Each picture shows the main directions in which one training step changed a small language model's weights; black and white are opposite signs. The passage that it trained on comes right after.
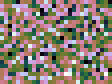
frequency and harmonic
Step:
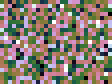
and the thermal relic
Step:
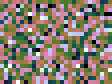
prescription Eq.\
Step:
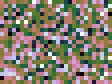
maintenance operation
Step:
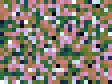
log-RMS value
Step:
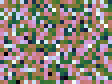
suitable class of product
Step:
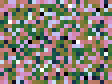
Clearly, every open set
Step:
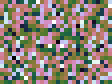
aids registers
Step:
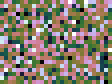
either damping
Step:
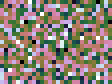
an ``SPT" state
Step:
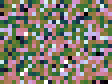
added to a mixture
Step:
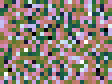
High Performance
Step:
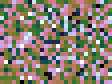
close proximity to the
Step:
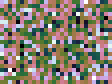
drug delivery
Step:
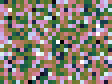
following conditions are equivalent
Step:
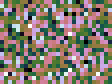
length $X$ and
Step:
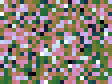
to establish a long
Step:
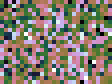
is a measurable space,
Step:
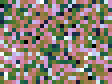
could not exist an infinite
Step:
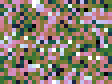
extremities, each with
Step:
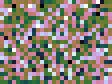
We are now able to prove
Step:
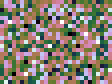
of meat and meat
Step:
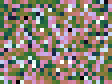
satisfying \begin{enumerate}
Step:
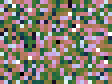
with the parameter $\alpha \in
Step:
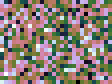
the lattice parameters do not
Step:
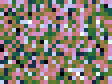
. \end{equation} As
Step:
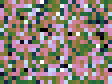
algorithm is able to
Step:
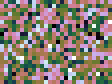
practices (directly
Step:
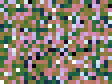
k},\lambda) \cdot
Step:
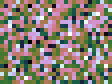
similar ideas and common
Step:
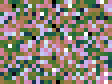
It can thus be concluded
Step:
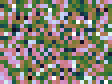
$1$ is the unit
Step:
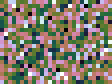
For reference in the following,
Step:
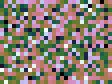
of certain elements in
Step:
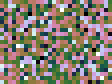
For any $x,y
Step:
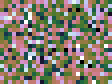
facts, it is
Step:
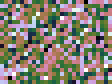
lowers below 1. For
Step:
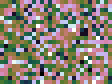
limit out the interlayer
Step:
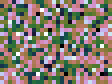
number of challenging
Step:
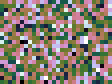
a unique identity card
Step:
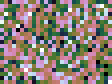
where $A$ is a
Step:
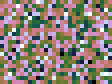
higher-order continuity of
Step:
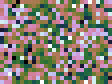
is observed in a particular
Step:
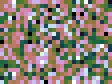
However, current LLMs
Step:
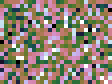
process (provisional
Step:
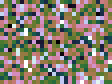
to recast the action in
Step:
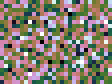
Fig. 3a shows the
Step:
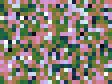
and Cockles through their
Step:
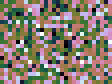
not be used in this study.
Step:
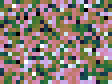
$\alpha$ is positive, and
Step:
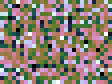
(AIDA) and
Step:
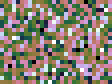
$C^2$ strongly
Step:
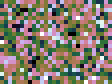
b were calculated and presented
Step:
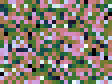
P8. "As we are
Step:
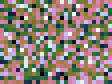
Recall the events in
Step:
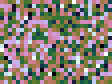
$n$, consider the ring
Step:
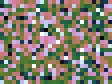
algorithm to compute the
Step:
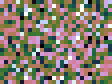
comprehensively analyze
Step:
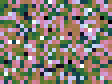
by RTO, followed
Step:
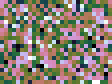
of the cosmic
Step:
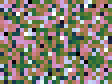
bright, compact, and
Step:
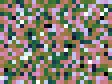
on the distance between hits
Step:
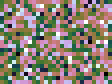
different functional groups have been
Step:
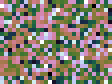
elytra, the
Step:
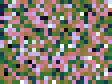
for learning statistics depends
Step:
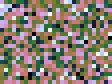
have the well-known
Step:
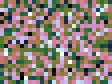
C_N$, \item
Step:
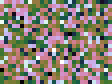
with the actual and
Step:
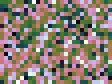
further simplify this
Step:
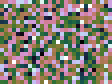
applied to the trained
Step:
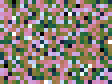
Ordinance of the
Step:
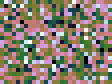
is a fascinating
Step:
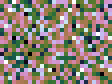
build the prosthetic
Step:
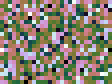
trivial. So
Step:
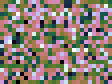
TIR (Thermal
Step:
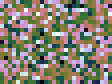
organism, from the
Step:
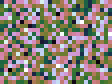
authors. The results have
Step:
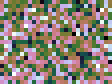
\infty$, the probability density
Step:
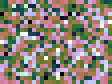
rest, while representing usually
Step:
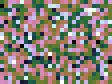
traces) are in line with
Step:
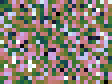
to design feedback
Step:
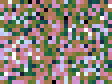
the Heisenberg
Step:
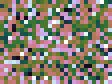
$4\pi$ interaction
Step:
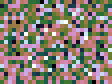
in this study while section 4
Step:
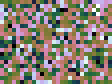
here. The initial conditions for
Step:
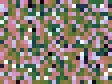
follows that the free energy is
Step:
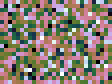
p}{\partial t} -
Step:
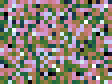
Mysore was found to be
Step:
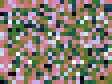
CaCO_3 and
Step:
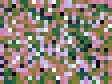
MAX phases can
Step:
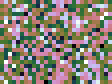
of the polymeric
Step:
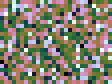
$L\colon \mathcal
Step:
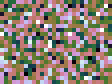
have been utilized to
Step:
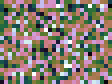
are classified by
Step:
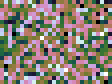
exponent of $G$.
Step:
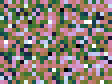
the collective diffusion
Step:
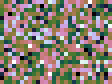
entries and is
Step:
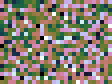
MPTCP0 is
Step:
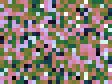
following symmetry property.
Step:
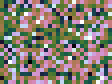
may occur; for example,
